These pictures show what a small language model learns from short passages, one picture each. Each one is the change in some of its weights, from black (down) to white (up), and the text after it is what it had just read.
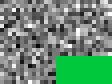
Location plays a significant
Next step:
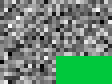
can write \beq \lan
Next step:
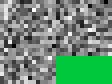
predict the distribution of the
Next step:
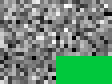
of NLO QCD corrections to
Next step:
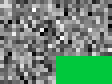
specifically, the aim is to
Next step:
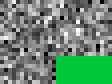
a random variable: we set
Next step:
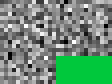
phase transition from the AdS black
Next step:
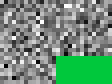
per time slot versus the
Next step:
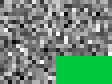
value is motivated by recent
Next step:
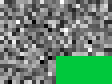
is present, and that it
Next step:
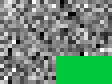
noise or coverage to provide
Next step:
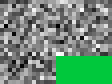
infinite set of equations,
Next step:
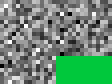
standards have been advancing
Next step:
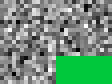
of 0.5 suggests that
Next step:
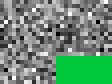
cache, the local copy
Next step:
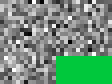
model. Specifically, to reach
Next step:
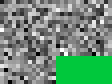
the SM prediction at the level
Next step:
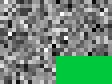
be presented in a future
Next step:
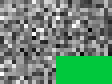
formation rate but does not significantly
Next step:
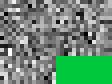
to be a supercritical
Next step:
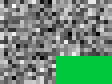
of dispersive fibres
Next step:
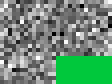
we say that a collision occurs
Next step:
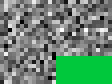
codes---the five qubit perfect
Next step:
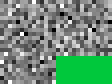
field components. This is a
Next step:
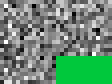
vs. Kraken
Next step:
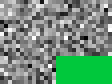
diagrams as a product of two
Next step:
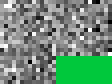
fitting model is a simple
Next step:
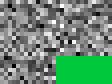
further and the optimal dispatch
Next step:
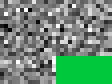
nonlinear integrated equation of the second
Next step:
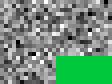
gas density and accurately traces
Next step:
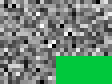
Roche lobe
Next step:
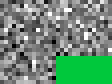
sample. As emphasized in
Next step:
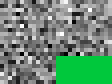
with both electric- and
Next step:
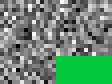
depicted. Given the data and
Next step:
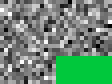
likes) to provide a
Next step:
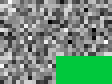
study the ground states of the
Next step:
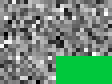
$ is odd and the corresponding
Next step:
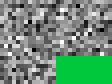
the scientific usability of the
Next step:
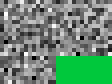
the integrals in Eq.
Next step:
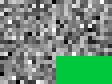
computation of the supercharge algebra
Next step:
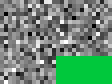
CA conceptors as in
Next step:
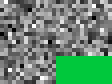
Disregarding the trivial
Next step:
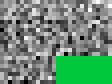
of the protocol against a general
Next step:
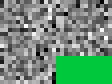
is a superposition of exponentially
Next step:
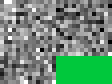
with PEN structures with an
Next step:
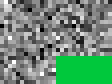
to handle generational
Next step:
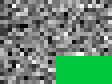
and biaxial strain results
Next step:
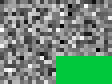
the CIE – the
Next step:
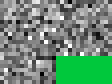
of large $N$
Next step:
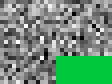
more parameters in the theory or
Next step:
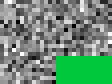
instead of the truncation of
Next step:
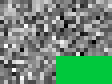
largest workload we test
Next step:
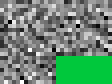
both the interaction-driven and
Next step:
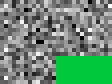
Universal Effect of
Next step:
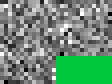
dynamical coherent state can be obtained
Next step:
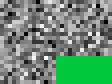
relate to the energy of
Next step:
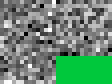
the union of the solid
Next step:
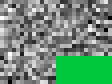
mode that measures the separation of
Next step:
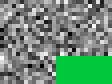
liquid helium, the temperature
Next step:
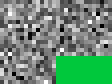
states. Experiments on
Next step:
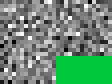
other processes. Figure 8.
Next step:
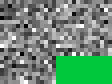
and formation of interface layers with
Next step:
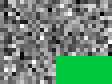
find that a supercell containing
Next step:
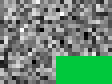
of RAM. It provides
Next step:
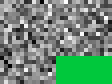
result if non-equilibrium
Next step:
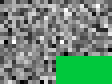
the bit value `1',
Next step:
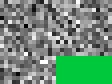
always optimal at inference, and
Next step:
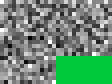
the temperature and the scattering
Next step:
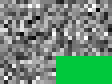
$\Lambda$. We further define
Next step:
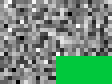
experiences an optical distortion
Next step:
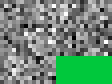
electrons per hour emitted from
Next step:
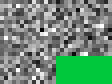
channel, the region around the
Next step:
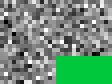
``Rencontres de
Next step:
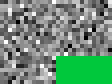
two edges. (d)
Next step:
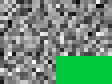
be taken, in order to
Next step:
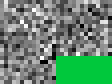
did not identify a cluster,
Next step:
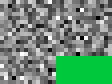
and the equation of motion operator
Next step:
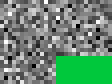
phonon linewidths as well
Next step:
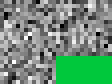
Since the slow roll approximation
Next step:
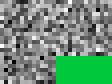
denoted by $\left| b
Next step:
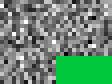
this would destroy gauge
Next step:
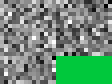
flavor based on the discrete
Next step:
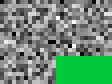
the discovery of instantons
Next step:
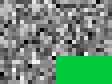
Therefore synthetic gauge fields offer an
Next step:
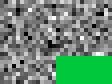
(i) the average voltage
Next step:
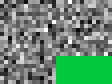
\rho'gh$, where
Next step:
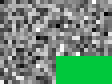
the sense of states on
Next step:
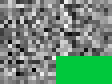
some limitations related to the
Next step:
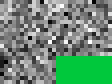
calculation of the classical action
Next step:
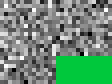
only a rather crude
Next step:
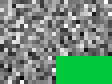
plane due to non-physical
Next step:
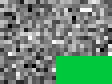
i.e. when a
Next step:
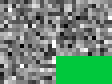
diagonalization of a density matrix
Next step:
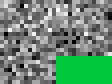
indicates the duration of light
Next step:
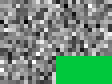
conditions for a concrete
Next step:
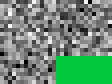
symmetry in our model. According
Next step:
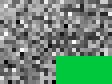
sources in clusters of galaxies,
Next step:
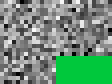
measuring platform of an Atomic
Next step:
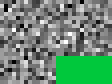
\leq \tau \leq
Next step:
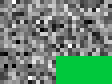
a $z$-expansion
